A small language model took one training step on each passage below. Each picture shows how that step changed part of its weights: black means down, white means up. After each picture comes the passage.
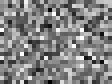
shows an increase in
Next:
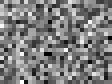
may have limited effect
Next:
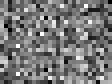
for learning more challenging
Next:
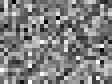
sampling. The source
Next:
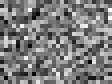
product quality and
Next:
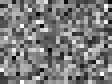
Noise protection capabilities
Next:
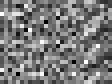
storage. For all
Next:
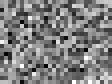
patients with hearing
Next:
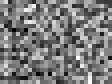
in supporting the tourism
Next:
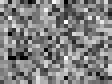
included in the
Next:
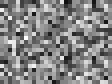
update of the
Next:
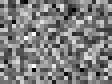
in the position of
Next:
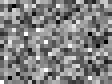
materials. Bands
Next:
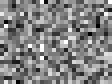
variable has only two
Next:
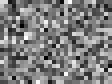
specific type in the
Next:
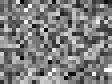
that reason, grammar
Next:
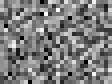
look at how the
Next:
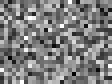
a tracking of the
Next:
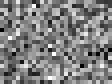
of discourse for
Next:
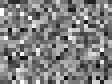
if the base price
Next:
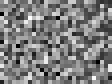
Press. -
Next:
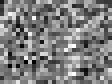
Chen, J.,
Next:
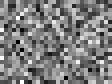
to a significant increase
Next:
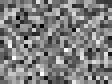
treatments, and subsequent
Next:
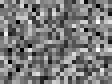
rich extract;
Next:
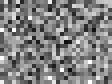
classes The increase in
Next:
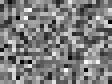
They should ensure capacity
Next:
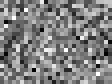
work for lines of
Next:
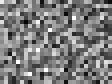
as alternative semiconductors
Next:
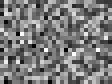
and continuum theory
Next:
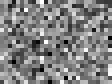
study revealed that the
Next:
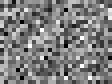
traits of that
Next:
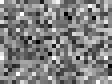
reported highest at
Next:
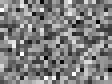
adjustment so that
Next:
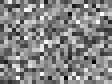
analysis of M primary
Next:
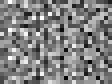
All STR
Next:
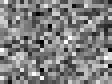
was reported on the
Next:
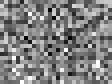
are scheduled using
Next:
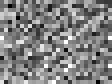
centers is based on
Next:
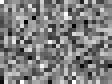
wide range of individual
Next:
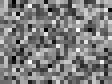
given the evidence that
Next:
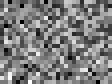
and future archiving
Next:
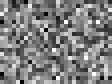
that the society needs
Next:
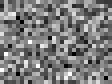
attractions are generally
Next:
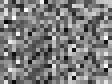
work considers
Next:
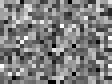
a long time,
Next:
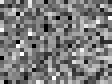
moderate correlation between
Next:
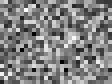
in terms of
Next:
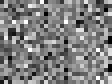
prioritized implementation
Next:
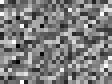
PV capacity annual addition
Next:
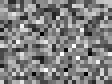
it has been proposed
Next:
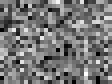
dynamic aluminum
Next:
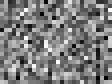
a great deal to
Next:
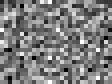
generation capacity,
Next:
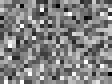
yields best results.
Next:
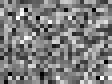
mad cow
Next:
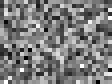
and physical working
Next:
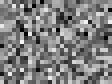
significantly ($p <
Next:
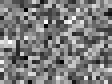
success, and their
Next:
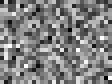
to sustainable development is
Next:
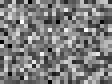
mission of Research
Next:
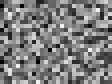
of handling and robustness
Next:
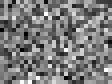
methods, combining perspectives
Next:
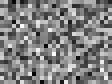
by the variation of
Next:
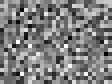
become diverse and
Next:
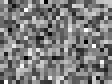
the emotional context using
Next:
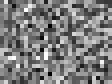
the United States:
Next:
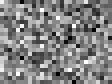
point is more than
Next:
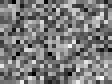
significant effect on employee
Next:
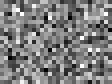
of the Right
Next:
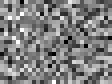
can be developed.
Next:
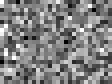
surface (within
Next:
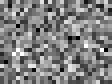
successful correction of
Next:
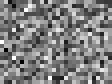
the total electricity generation
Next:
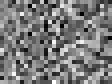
\lambda)$$ is
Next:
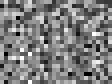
cutting edge
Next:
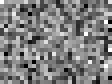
to Control Multiple
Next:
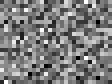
present research work does
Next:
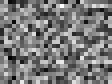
and the development of
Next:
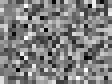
the offence,
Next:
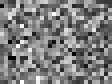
reduction with the application
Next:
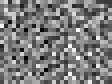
throughout their academic
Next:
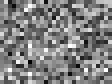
the SCP,
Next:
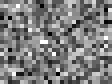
employability. The
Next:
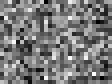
indirect health indicators like
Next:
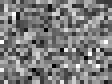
profession the largest employment
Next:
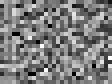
Average Cost
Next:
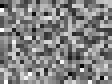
Variation of strength
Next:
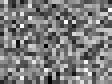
all the variables display
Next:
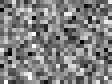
on menopause
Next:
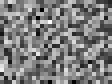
and high fibre
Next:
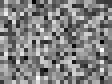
between the area of
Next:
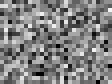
clarity. The
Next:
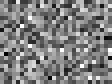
of our students to
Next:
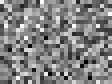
role of sea
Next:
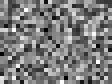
a sound assisted
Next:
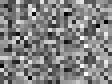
characteristic feature of all
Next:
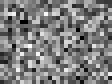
components of the patient
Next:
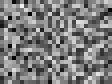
Education Teacher Education
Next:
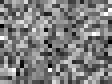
pros and cons of
